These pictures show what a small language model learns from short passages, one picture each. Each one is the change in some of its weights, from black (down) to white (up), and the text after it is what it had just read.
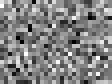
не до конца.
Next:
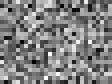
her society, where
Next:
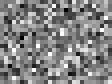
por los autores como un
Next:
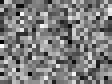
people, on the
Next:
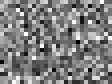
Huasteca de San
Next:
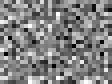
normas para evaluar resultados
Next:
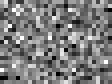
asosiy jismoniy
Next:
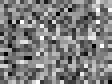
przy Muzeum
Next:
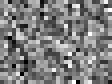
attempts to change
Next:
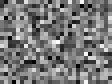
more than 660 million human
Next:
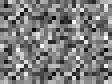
in the territory of
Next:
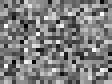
Deep Bite Group
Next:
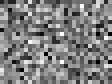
the source, the following
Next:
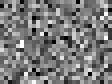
adult. Although your
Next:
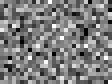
electrode electrochemical
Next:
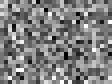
Daily News
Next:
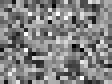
of students, the policy
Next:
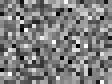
— иностранное
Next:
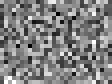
make a catch
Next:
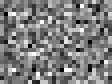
Al-Anfal: 45
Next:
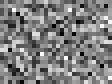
employed mode of delivery
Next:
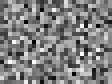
I is also connected to
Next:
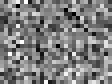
characteristics, social role,
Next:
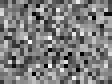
in the PICES region of
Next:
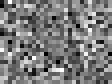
bugungi soha
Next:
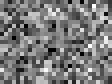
and the Rural Access and
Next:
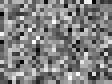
d \sin \theta
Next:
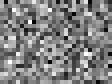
through mechanical and
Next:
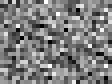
reliance on outdated
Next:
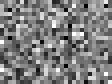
sentiment analysis and semantic
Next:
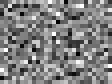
de material informativo e
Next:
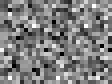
la perspectiva de los
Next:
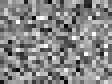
la Dra. Carmen
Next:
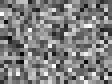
second set of MD
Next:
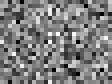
booster your argument
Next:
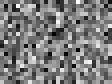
buning sababi
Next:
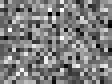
taqdim qilinadi.
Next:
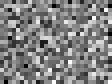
final solution of the
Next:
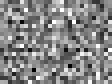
BBT'de sağ
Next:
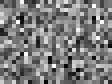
się w systemie
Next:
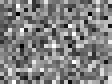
культура даних
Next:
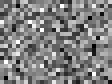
grandes áreas por
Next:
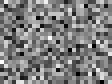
fish included in the Red
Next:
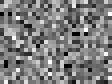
8]. We can also classify
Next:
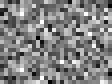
of feedback is
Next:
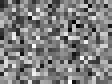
are doing to promote
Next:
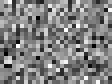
is perpetuated,
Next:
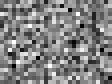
tasdiqlanadi. U
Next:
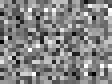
birlashtirish ushbu
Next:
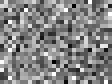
et permettre de
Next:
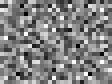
the safe influence of
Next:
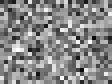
the system of continuous
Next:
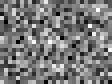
nucleation and growth
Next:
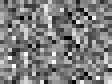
all data types.
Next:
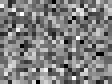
civil wars of
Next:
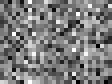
This study focuses on
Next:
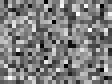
comunidades del contexto
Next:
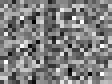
Dahiliye ve
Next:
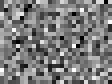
Pakistan [81]
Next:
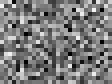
tarbiya bilan
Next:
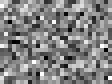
and viceversa. The
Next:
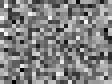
that contain other objects)
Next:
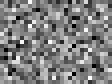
data workflows for
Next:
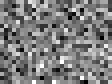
practice of formation].
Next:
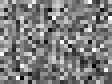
Bununla birlikte,
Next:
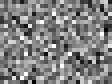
JAIN, *Indian
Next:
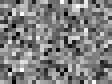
we aimed to maintain an
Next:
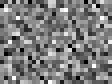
Америка (но не
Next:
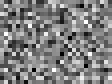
Tabla 2. Relación
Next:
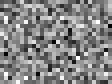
de las tutorías,
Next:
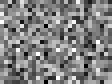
aqui da cidade,
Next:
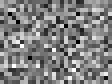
NYE Jr.,
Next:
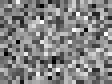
of study, makes technology and
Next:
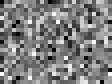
material along with other sections.
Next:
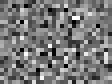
de medidas provisionales
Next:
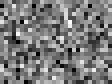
building scale and
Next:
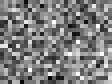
on copyright policy
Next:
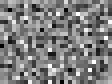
ser impulsionada por
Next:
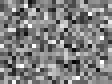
diabetic subjects were
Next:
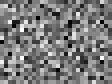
branches. As the
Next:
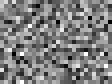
tensão da corda.
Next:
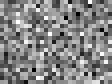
Twin, SLR.
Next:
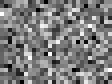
second level consists of long
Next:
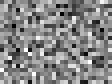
U.S. Space
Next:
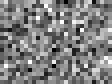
” iborasini
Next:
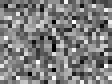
the age of the child at
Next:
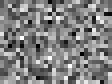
in the porous medium.
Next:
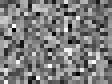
so was Neues und dann
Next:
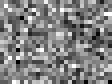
stesso, sembra
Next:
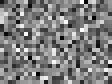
von Pless. -
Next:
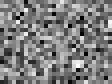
still a research area under
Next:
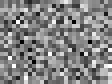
ADR Framework.
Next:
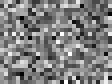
inicial vai-se
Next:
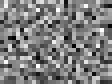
прессованием в
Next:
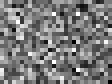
que incluyen la
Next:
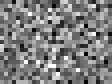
of the policy was also
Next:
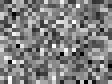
-stable distribution throughout the
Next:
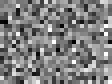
Бухоро ва
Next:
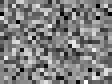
Infect Dis*. May
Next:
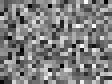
defined operationally in this
